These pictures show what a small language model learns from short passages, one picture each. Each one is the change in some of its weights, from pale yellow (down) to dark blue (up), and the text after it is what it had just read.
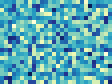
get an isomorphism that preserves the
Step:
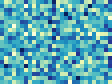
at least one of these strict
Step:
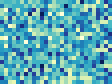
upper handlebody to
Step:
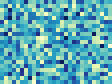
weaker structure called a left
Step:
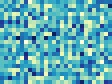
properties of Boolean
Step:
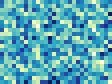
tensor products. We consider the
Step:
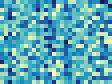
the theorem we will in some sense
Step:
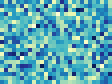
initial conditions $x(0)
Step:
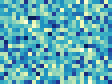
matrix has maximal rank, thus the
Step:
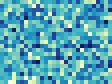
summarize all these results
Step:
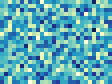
\le k\big)
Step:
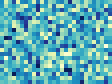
uniform tightness of
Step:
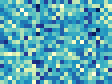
$$ in view of the elementary
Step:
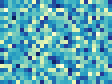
At this time, it is
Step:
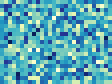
{\it compatible\/}
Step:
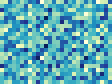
\to \overline M$
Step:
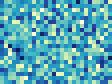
times and the presented conditions involve
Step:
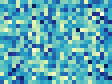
with $H$. We are now
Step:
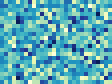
mean-matched Poisson approximation
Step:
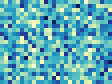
is for every ideal $I$
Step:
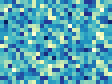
Obviously, that
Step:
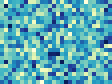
submanifold $X_m
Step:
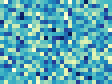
a round 2-sphere
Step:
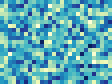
struts of the same
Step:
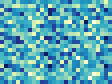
nonnegative integer $n$ such
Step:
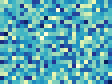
$\mathbf m$ such that
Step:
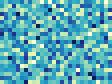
equations \begin{eqnarray*}
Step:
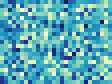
is proved that there exists a unique
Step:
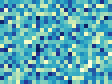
\end{align} The second
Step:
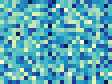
TI Method, in
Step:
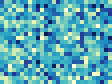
research agency).
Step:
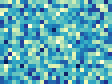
a billiard table
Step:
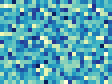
extensively. Projection constants
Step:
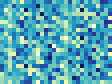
simple roots); see,
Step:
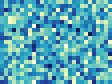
that for all $-1\leq
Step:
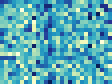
ideas from [9,
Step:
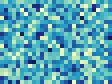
to approximate $f$ in the
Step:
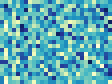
compact Riemann surface with boundary components
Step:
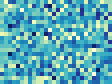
Together with the barycenter
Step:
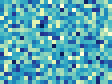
Then $\rho$ can be written
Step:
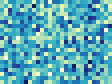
This unitary map induces the
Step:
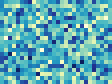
Q-linear convergence rate.
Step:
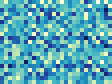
\begin{multline*} \to
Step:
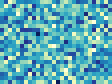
Note the necessity of our
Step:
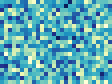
almost paracontact metric
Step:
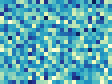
for $z\in\partial
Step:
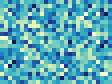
out. There is a second relation
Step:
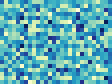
advantage of our condition
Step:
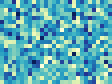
respect to the third fundamental form
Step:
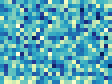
to compute the piecewise
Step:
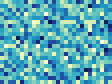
of this set. In this
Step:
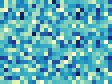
Another line of work
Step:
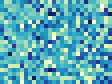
of L. Lov\'
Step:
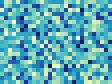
piecewise polynomial representation of
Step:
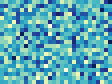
value vector might be the optimal
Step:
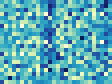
for multi-objective shape
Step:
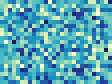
surjective and let $\bar
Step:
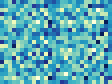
value of the parameters this root
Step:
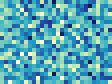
[Te2] and
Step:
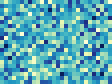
\begin{itemize} \item
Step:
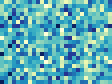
_{i}\in \sigma
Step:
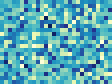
the plane, does there exist a
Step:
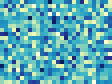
evident if we plot
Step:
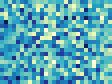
been exhaustively applied
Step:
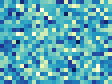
an element $\gamma_{ij}$
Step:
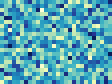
order $\nu$ generated by the
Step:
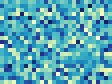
and the integral action of agent
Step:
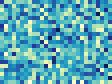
In connection with a problem due to
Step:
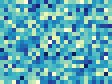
seek to reinvent
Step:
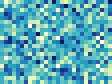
-- a wide variety of
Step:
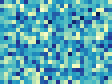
currents. Finally, observe
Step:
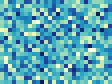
shows the solution at time $T
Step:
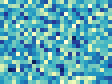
to consider only a random subset of
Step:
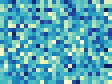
Vanishing Theorem (cf.
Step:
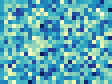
inf-convolution to obtain an
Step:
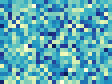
standard model for such a noise
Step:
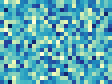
$m$, induced by the metric
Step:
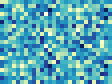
the anisotropic
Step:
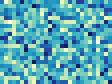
of the supremum functional
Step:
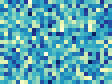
depending on the crossing where the
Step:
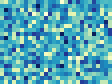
the lattice $M$ in the
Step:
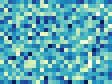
\end{align*} If
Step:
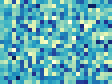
sum of linearly independent functions
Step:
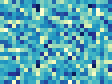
fibres of the extended semigroup
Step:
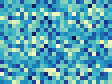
and the setting of the previous
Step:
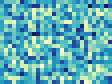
vector of volume fractions
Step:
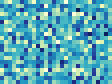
the classical Futaki
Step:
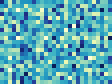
However, these assumptions do not
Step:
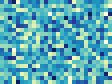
is essentially because we've
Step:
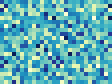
Therefore, we can consider CSP
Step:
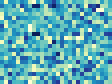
is to approximate the continuous state space
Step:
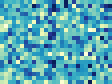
that our SAG is more
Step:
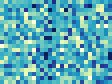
in component form we have:
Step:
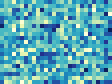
respuesta: *
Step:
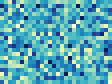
alternatives tend to be
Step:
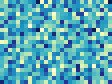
, \quad \bm x
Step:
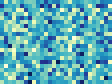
to engage in the
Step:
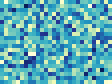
1$, \begin{equation*}
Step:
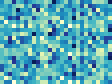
stresslet kernel of the
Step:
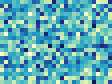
0 \qquad \qquad \qquad
